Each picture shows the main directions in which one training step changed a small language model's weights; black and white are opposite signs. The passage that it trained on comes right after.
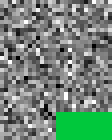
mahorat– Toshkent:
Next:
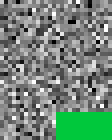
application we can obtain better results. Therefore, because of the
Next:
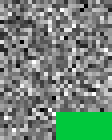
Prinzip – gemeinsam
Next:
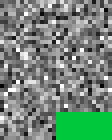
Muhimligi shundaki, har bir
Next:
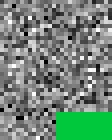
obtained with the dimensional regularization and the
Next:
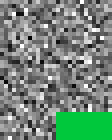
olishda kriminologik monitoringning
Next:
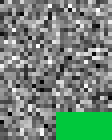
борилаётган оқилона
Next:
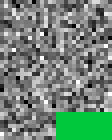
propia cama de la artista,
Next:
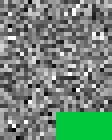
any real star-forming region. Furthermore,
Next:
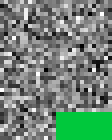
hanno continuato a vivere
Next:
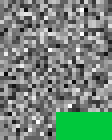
intelligence (AI) that rejects
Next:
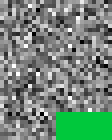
temperatures ($< 30$ K), as well as being
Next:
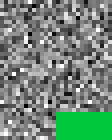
multiscale Shannon entropy for analyzing
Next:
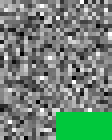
\text{ as } t \rightarrow +\infty.
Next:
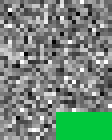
without fully destroying quantum features and providing
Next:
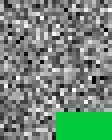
altfel. În alin.
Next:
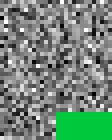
Physik }{\bf C #1}
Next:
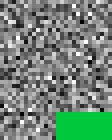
ta'sir ko'rsatadi. Shu
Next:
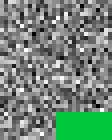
for Advanced Materials and
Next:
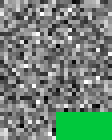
Fuse Rating 25A 25A Size
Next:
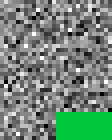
\dots \dots (1)$$ Where: n =
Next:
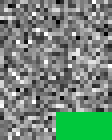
nuclei, which are situated on an
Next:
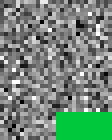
$\xi^2/D$ is the time it would
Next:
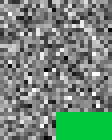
Researcher’s Field survey (2024)
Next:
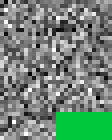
la ligne Gomel-Potchep
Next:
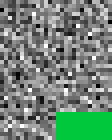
v tomto období stále
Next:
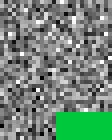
734 nm using spectrophotometer.
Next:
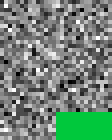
dipoles which are larger than $r_{\rm
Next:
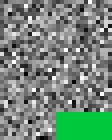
using bio-based lubricant in some
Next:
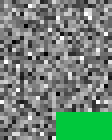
and can reinforce the transmitted information with
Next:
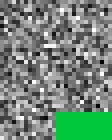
[2]. According to [1], the
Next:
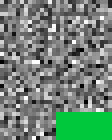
at the avoidance and treatment of secondary
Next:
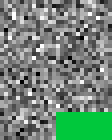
comportamiento de la energía transferida
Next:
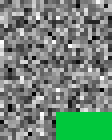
пенен синтаксислик
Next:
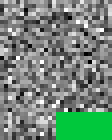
va xizmatlar ishlab chiqarish
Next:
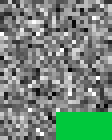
здуматись, яким
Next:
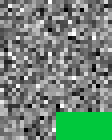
stiffness. *2.3. Model
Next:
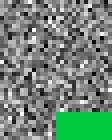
using our quantization conventions we get:
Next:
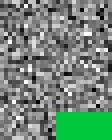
human ear and brain, the usable
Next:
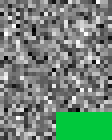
$t$) than the intrinsic scale of
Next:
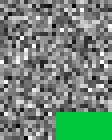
14 individuals of extant *P.
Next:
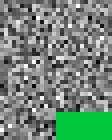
everyday life, they are not easily
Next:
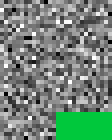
(RDF). We build Ontology but
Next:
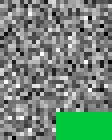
based on data of unit-cells modeled
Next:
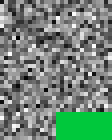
Aynan izoh, tarjima
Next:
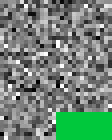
the field equations of $f(T)$
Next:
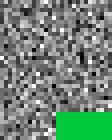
$\mathcal{X}$ considered in this paper is a
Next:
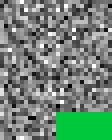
to analyse psychosocial,
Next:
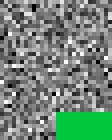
of Zilber contributed to giving a
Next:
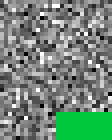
single particle of radius $a$ and the scattering
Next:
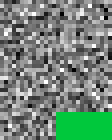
tabela 1, o estudo de caso
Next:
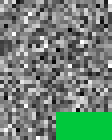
energiya, maydon* singari atamalar
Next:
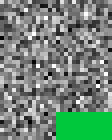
data symbols are represented by points in a
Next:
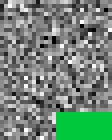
Z. R. Rasulova. Klinik
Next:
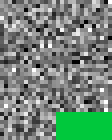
at the upper levels of the core and the
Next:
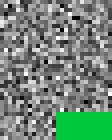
to study of the Problem Solving
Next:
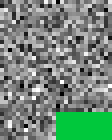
de “*nuisance*” na medida em
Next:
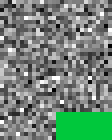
stored for a longer time period, with a
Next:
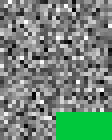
хорижий давлатлар
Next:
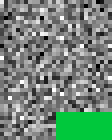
population, on any given day $i$. We
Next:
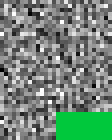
ideal spectrometer, with a throughput of
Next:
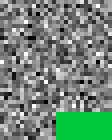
an integral $\int_{-\infty}^{+\infty}
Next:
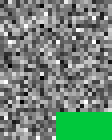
explanation). } \label{bostime}
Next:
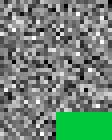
you have ever used an online loan service,
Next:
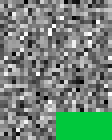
it goes down. Without this information
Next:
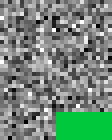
повседневной деятельности
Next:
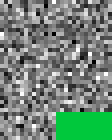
only allow to assert that the time interval from the
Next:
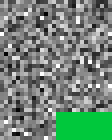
study regions revealed that the natural radiation level
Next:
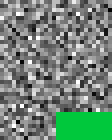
наших странах и вокруг
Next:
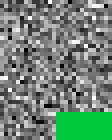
الجيش الصهيوني في
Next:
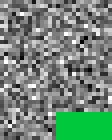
Imperativo foi substituída
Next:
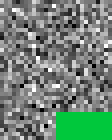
while two coherent states might have a large
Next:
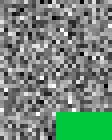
sys. error scale sys. error 0.5
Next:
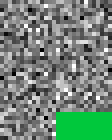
Mitmachen für morgen“ ist
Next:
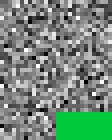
Cavassani e Biazin (2006),
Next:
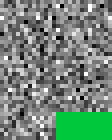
эмпиемой плевры и
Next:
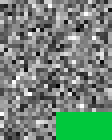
and Sheehy advanced the technique by
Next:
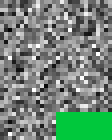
नायक राम
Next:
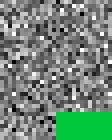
Vandermonde matrix. The use of this
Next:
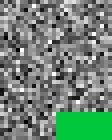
Development Research Journal*, 8[1],
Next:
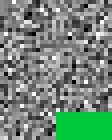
Purpose of this formulation study is to give
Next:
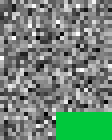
see Table~\ref{tab:fits}. The
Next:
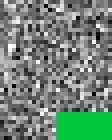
black hole where $M\geq|Q|$,
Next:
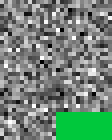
of a product or its shape. In addition,
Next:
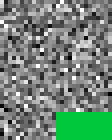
\author{K. MATSUDA,
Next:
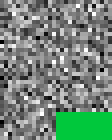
Os edifícios Vista
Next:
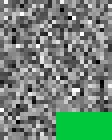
index $m$ corresponds to the number of
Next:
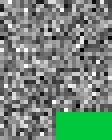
çürümüş ağac
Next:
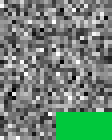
3.1 Caracterização da área
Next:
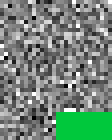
in order to introduce a highly tunable
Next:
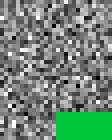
в процессе обучения
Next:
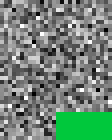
geral destacadas em cada comunidade na
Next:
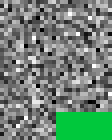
shows the evaluation values for LSTM before and after
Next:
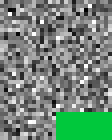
key. So, it is also not impossible for
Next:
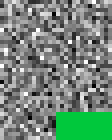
# Date Entered by Comments
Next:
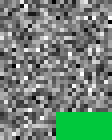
the necessity for suturing. (8)
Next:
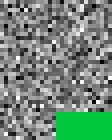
E. S., QUENTAL, V.
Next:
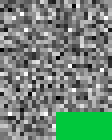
Short axis cine analysis This application aims to
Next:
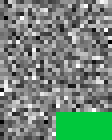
objects. In order to make a request one needs
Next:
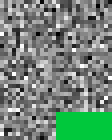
brasileira, seu momento ideal,
